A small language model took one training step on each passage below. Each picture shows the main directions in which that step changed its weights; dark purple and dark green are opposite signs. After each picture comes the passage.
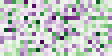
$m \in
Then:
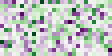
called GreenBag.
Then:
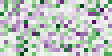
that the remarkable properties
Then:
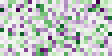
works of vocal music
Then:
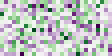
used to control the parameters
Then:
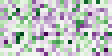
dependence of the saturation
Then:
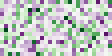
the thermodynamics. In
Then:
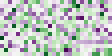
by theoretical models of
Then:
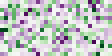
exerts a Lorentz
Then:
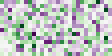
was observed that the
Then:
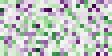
cases; therefore,
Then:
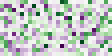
attracted increasing attention in
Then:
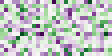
etc.) upon activation
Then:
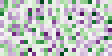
the shear viscosity of
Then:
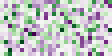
unitaries. The accuracy
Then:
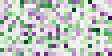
two different types of
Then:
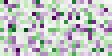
sensitive data and online
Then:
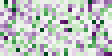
voltage and current,
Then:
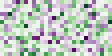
that span several
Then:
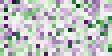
routines are shown
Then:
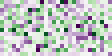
the scattering amplitude from both
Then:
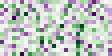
offset in the overlap fields
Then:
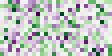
field lines near the horizon
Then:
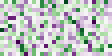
Boundary of the
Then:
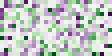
documents, not only the
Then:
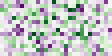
l \times t$
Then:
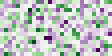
the memory case later
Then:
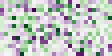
into the cycling
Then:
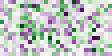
that consists of the combination
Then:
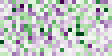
by averaging the
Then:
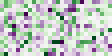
with the observed count rate
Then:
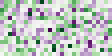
the dilaton
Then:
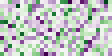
case, the optimum
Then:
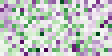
a suitable platform to
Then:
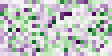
producing a single model
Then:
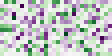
J. S. et
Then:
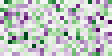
spectra of Fig.
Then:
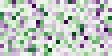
Africa) It
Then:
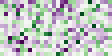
refined 63 cell parameters
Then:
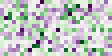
$10$ classes with
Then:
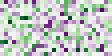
which is in agreement with
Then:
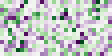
PUH configuration with
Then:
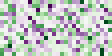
The study is planned
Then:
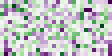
strategies and incorporate them
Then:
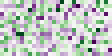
the equivalence between search
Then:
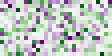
or phenomenon. Also,
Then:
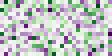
to the aspect particle
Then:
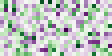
angle of the gas
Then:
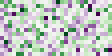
emulsion was spread
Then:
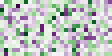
and $\mbf
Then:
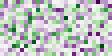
the critical skills learned
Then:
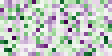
and stored in an
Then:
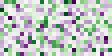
of the singular values
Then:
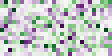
Figure 8 with Figure 4
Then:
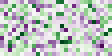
kept on a
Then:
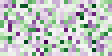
bulk with a fixed
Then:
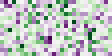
water scarcity and
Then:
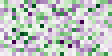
change modelling tools were presented
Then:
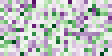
First, a better characterization
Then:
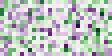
the same channels of different
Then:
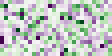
low temperature nitrogen
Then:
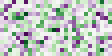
survey arranged with
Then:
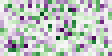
source system has been
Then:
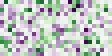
% of the collected samples
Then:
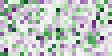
ASTM International,
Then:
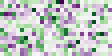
hedge fund
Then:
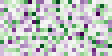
EST. Despite
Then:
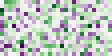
for its long term
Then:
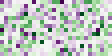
with regulators to
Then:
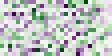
Constraints on operations
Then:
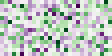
needs according to the relevant
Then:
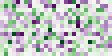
original data set ($b
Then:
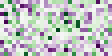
expectation value. From Lagrangian
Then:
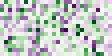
J and Kamal
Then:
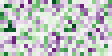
most important criterion. This
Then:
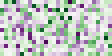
is based on the size
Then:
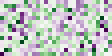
good knowledge, whereas the
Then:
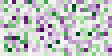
models have demonstrated how these
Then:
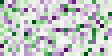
sodium in mixture
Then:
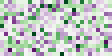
Different plant species have
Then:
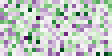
our symmetry guidelines,
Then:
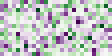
not be a completely positive
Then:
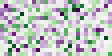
a significant relationship between the
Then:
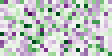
reduced to the value of
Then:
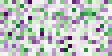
However, the above
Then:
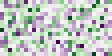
this setup which might
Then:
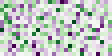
a cyclic number
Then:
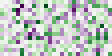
motivated by the
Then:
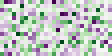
Am. J.
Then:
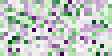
1 and 2 in Figure
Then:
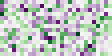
shown to be dynamically
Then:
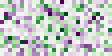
Fig. 6 shows the
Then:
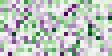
agents in wood
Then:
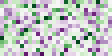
correspond to ED measured on
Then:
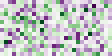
obtained by clustering using
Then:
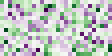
injured or
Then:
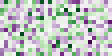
the sub-pages of
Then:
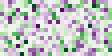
creativity in
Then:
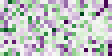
practices i.e.
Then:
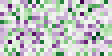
In contrast, approaches such
